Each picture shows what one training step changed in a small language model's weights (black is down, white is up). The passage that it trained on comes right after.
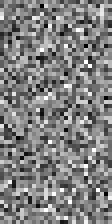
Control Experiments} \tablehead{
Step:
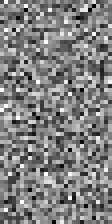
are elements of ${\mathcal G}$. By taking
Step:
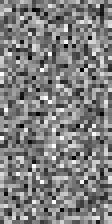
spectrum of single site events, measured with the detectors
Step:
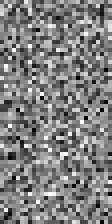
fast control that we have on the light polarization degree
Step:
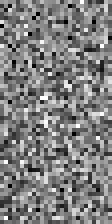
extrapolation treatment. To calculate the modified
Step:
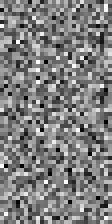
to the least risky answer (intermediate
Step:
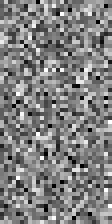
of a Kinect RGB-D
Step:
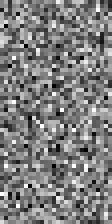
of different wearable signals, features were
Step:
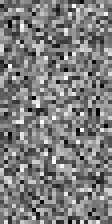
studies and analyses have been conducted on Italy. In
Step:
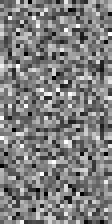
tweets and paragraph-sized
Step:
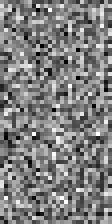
nature of how energy is transferred, are
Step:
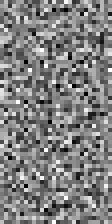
symmetry breaking phase transition, in light of the recently
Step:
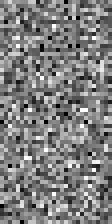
role in determining $\kB T_c
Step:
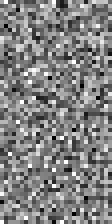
technique compares two designs for an anomaly
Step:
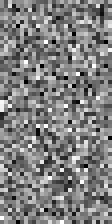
$\sigma_8$. These trends and previous
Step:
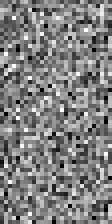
schemes for $M=50$ and
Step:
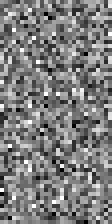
this is clear. Suppose one, working at
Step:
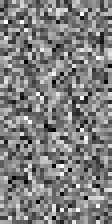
its implementation. Between samples, the tank
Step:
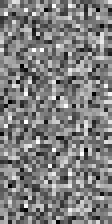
presence of intrinsic SOC appears robust against such
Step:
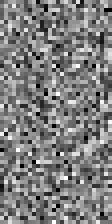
the frequency ($\sim3 320\
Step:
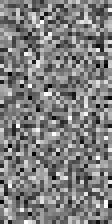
shifted angular momenta to be determined under the constraint
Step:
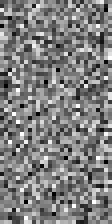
models fail to beat the mean model. The
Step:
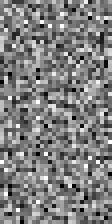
methods to generate appliance signatures at different
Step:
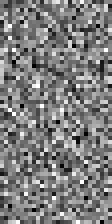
class has been detected. It is important to highlight
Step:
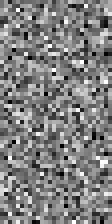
}}\frac{\partial p^{-}}{\partial
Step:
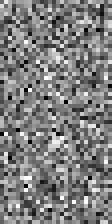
over-confident, which causes bias in the
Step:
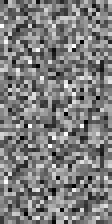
consistently high or low within the same
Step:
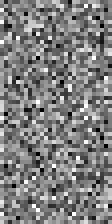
bias studies and serendipitous direct
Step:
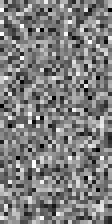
Only events with $M_{\ttbar}
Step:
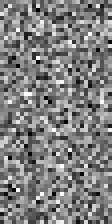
opposite ferroaxial domains are formed, as depicted in
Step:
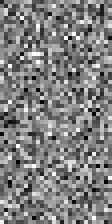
is predicted by $n$ softmax classifier,
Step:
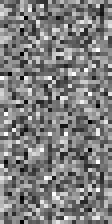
of gravitational accretion of baryons onto dark matter
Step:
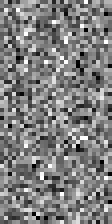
\end{abstract} \section{Introduction}
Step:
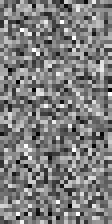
Clearly, with the increase of the photon
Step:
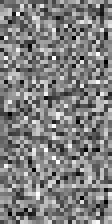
to its first argument, and its derivatives are uniformly
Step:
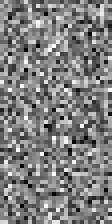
Brillouin zone, not any other high
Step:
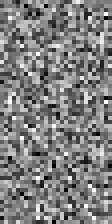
estimated as in Scenario 1 and
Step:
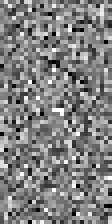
Although TTR-based traffic assignment problems adopt
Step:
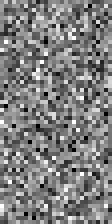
and that the turbulence would be a state of decay
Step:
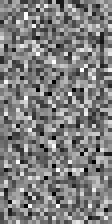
model is described by the following Hamiltonian consisting of a
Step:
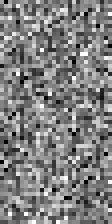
chemical potential $c_0$ for time
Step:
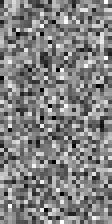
The average CCF between power spectra of
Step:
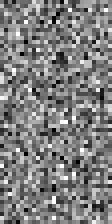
fully radial at infinity. Although an analytical inversion for
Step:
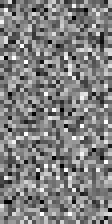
is so large that the conduction band minima
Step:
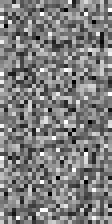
low accuracy of transverse velocity field measurements for small targets
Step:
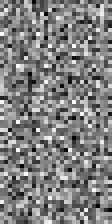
switching models with stochastic differential equations in their continuous time
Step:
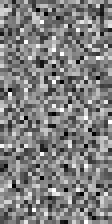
interactions between dwarf galaxies have been proposed to explain the
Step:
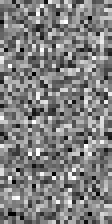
SiC and swap the free space
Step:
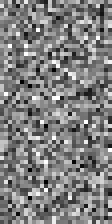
the processes induced by odd-KK states $
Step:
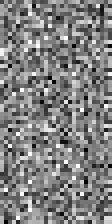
full fixed proposal budget.
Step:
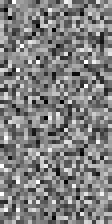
slept at later hours around that
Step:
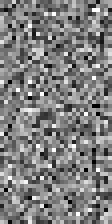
excitation in $|c_i\rangle$ with
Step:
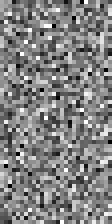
Autonomous Systems with scarce information:
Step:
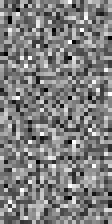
than 50 photoelectrons. Left
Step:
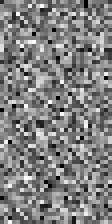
beryllium to silicon was obtained, with
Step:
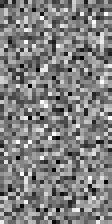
MCP as the integration layer that allows our framework
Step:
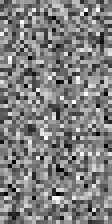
in its full form. However, as these contributions
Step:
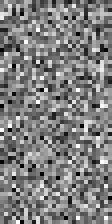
electronic supplementary information (ESI) is
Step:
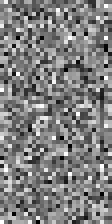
order called \textquotedblleft topological
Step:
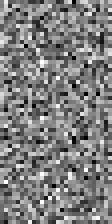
of the gauge invariant longitudinal component of the electric
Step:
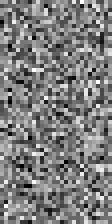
by both effects, should differ by approximately the
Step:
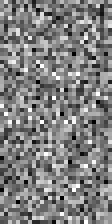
fields $\Phi^i$ on the
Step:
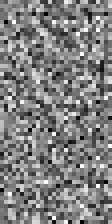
results in \cref{results:ssm}
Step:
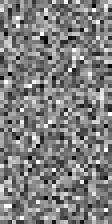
LTE connections to the market [5].
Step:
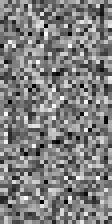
curves) for both branches, illustrating
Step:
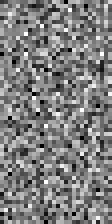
types of models controlled by Infinite Disorder
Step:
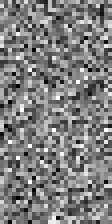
the debugging process of human
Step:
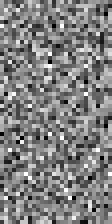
with respect to $N=ln a$. \\
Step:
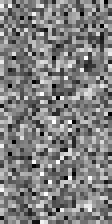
the delta functions limit the current flow within a
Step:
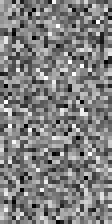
that 10 bursts had no optical counterpart detected
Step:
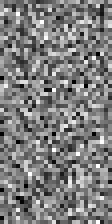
regions or bars indicate the relative intensity of media
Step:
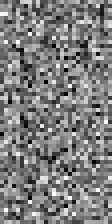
increased intensity due to magnetic scattering with fit to 10
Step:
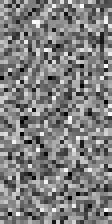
(b) Measured error signal detected by
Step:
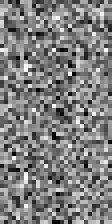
goal scoring and assists, a
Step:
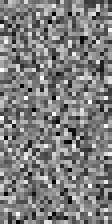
dimer-monomers so that one certain
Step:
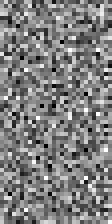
suffers from state mixing at the end of
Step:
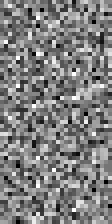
denotes the coupling strength between the first cavity mode and
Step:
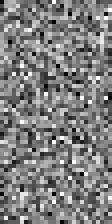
HMI data. They are marked in
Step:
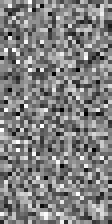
It has been shown that the difference between measurements can
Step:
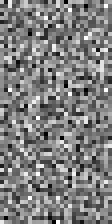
In this Letter, we present a model
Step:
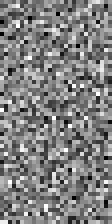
Water can bind to a surface in different
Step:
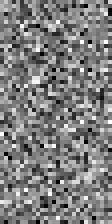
the interface roughness between NiO and
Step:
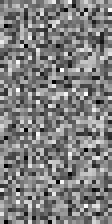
of the number of atomistic degrees of freedom.
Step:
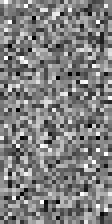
by a null hypersurface $\mathcal{H}$
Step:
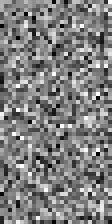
where the prime again indicates the omission of
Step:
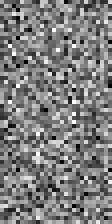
%and radiation, and is The blackbody
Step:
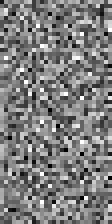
is the complex Majorana mass of the
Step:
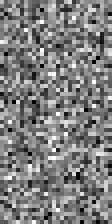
modified effective cavity linewidth \begin{equation}
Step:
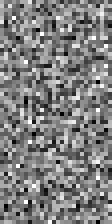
Appendix we present the compilation of equations from
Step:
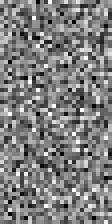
mass resolution of $3.0 \times
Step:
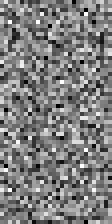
which the energy of static field configurations is in the
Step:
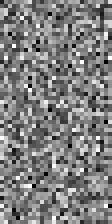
is designed to solve static problems of finding the ground
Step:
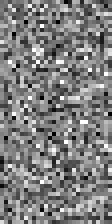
neighbors of the plaquette with the
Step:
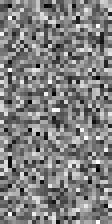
in details regarding their usefulness in making observations in
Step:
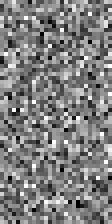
\affiliation{% $^{1}$ INFN
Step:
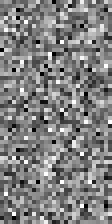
1.75 in the graph balancing setting:
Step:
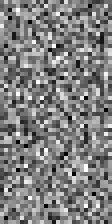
form parameter, it contains a hidden luminosity
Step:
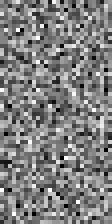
reconnection (Forbes 2000;
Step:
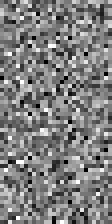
test spectra as the queries. True matches
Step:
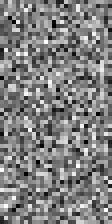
variable, as it strictly determines the initial BH
